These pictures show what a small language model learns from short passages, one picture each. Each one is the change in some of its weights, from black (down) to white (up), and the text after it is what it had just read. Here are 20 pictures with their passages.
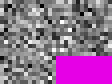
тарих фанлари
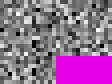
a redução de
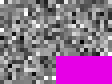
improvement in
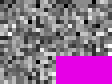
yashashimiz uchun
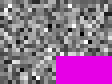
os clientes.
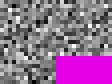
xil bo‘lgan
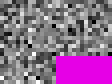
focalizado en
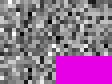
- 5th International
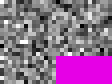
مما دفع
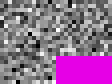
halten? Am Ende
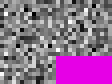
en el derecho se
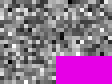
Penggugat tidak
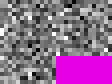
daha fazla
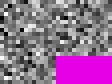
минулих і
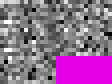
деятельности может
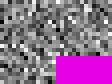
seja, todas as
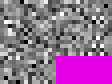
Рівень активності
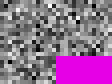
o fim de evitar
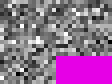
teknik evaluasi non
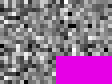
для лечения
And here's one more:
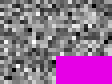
usulidan faqat
